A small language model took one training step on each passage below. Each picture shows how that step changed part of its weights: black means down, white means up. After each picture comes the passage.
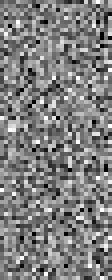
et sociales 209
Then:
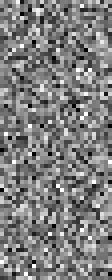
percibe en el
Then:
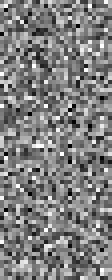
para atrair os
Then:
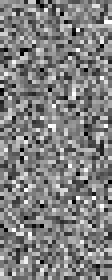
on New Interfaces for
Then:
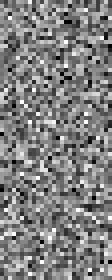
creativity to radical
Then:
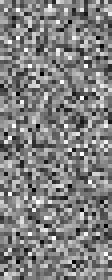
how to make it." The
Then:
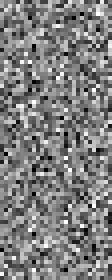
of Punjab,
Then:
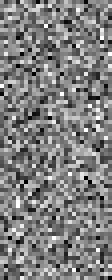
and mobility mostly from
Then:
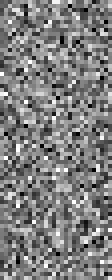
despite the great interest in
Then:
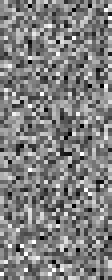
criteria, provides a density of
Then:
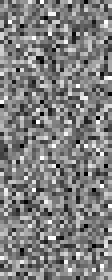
And Inflammatory
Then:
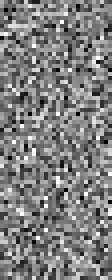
на следующем
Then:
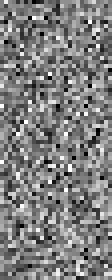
Ha, uch yoshga
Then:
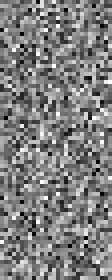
and nutrients are the
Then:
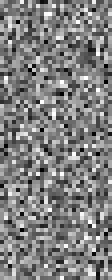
membres collectifs /
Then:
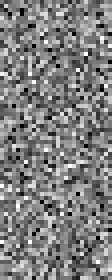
Customers on the other
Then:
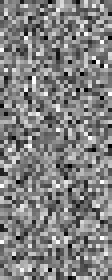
Ihor, Doctor of
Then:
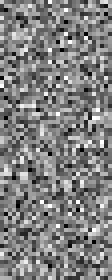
maps are in the Universal
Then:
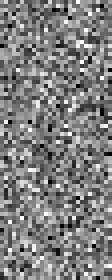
significativa nesse processo,
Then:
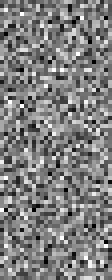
neutron, Spin
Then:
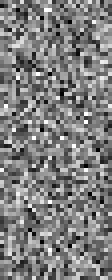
average components to predict future
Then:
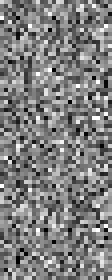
the collision using the
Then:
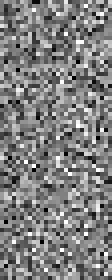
generative model trained to
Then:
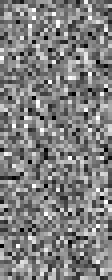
will be considered eligible
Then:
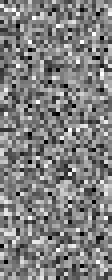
stratagemma; per
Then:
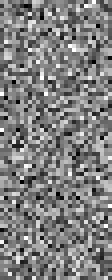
the ciphertext by
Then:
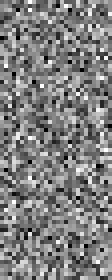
own writing. It
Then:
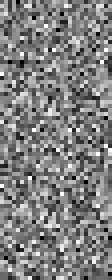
not possible to hold a
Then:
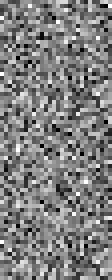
between the two types of
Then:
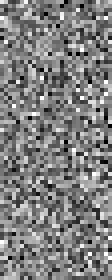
demographic dividend,
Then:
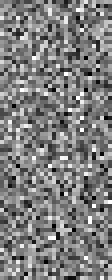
Results Clinical correlation
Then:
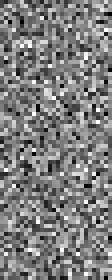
O tramo de 20 a
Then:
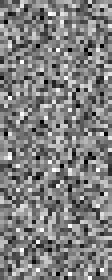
secara umum layak dan
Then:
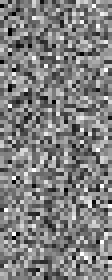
J.; Zhang,
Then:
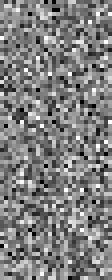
en cada caja
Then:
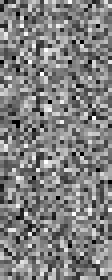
що під нею ми
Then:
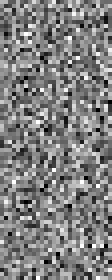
e econômica da
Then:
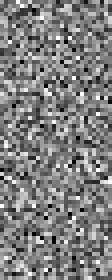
resembles a space full
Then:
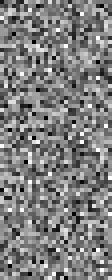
world. Conclusion: we
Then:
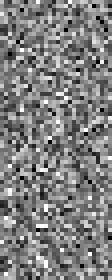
lead to an extension in
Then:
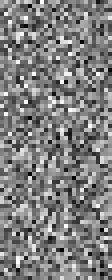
provides a comprehensive understanding of
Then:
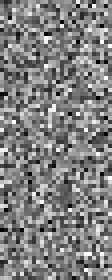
reason behind this is
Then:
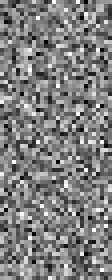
Government is identified as
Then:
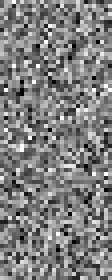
available VR narratives
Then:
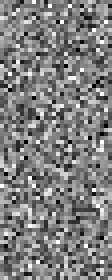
– without complications, Group
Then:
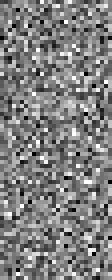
dieta, terapia
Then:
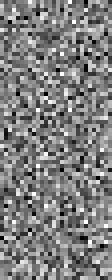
recognition of faculty
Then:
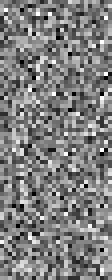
va vazifalariga
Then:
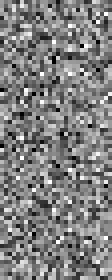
zu Wort kommen zu
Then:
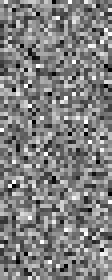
like equality and justice
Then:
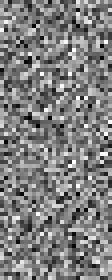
la estación del año
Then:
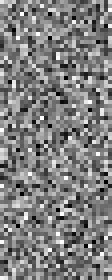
min and maintained in the
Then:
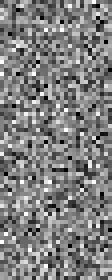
region with lighter
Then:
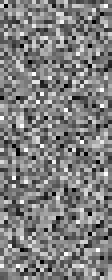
Управления МВД
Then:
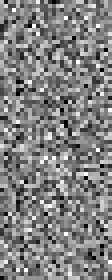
determine the most effective border
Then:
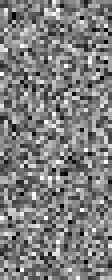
a sphere, the
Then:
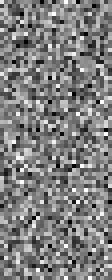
Keywords: Non
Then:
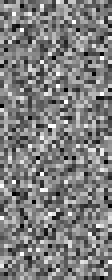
chronic pain after
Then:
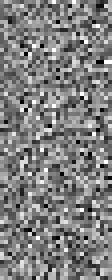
участі батьків
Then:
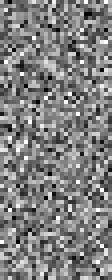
state that persists for up
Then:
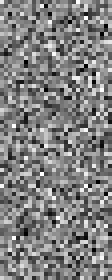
otherwise it has no and
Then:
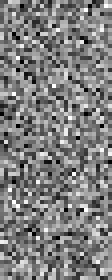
и перехода к
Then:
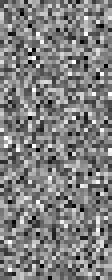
popular among traders because
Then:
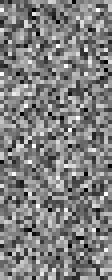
chemical bases in the
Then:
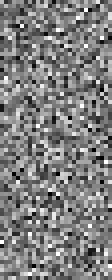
to gain education.
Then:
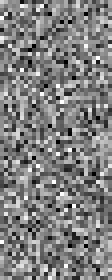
improve local governance and align
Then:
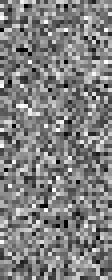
by CitiLabs,
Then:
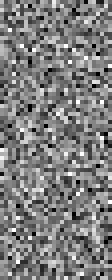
2022 había registradas
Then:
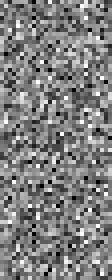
cost accounting and management system
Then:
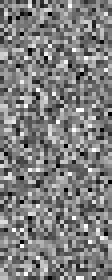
structure, i.e.,
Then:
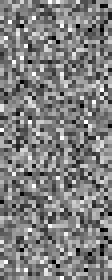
to evaluate the impact of a
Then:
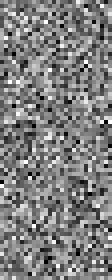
of males was 88
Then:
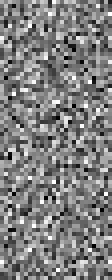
cukup baik.
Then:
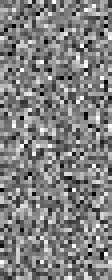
conflicts will be discussed and
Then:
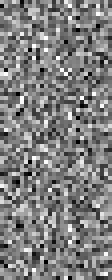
є резерватами
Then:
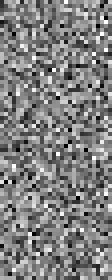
reduced by making operative techniques
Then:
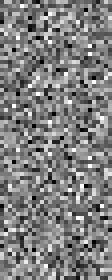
treatment in endosseous
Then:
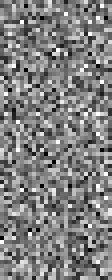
of interest We hereby
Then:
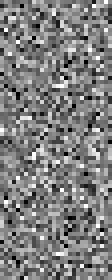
для чего нужна
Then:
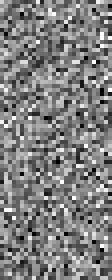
et Hussein
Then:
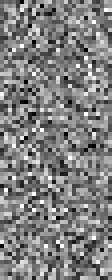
pero sigue
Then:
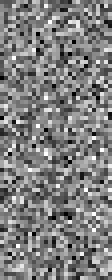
two marked peaks,
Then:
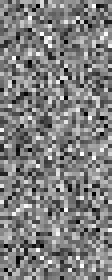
be required between the academic software
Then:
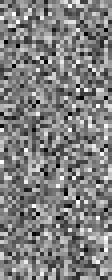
durum, Gadiri
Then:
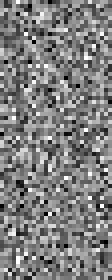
was to measure the changes in
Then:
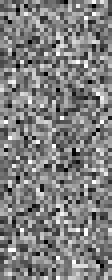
- joint discussion of treatment
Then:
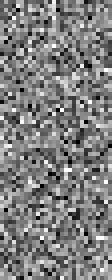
predmet bilan uzviy
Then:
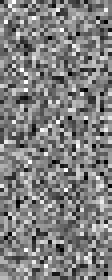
the NPV Profile
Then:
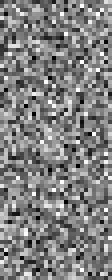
franjas en azul
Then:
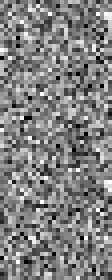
monitoring - Rahbarlar va
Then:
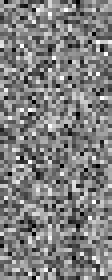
enseignants au
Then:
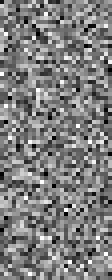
personalization that correspond to the
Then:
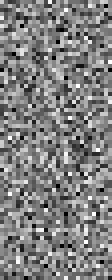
were in the experimental group and
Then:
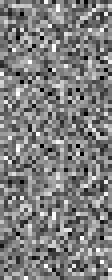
planning in the field.
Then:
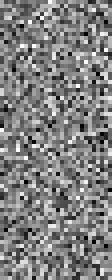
are no updates of the
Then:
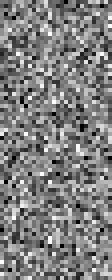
uzak durmalarının ne
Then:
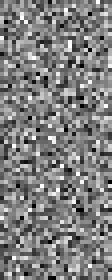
não se sentir bem,
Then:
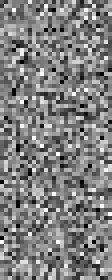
in change of these lands
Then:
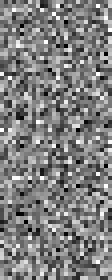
10cm, the
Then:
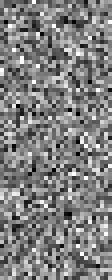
Tal aumento fez
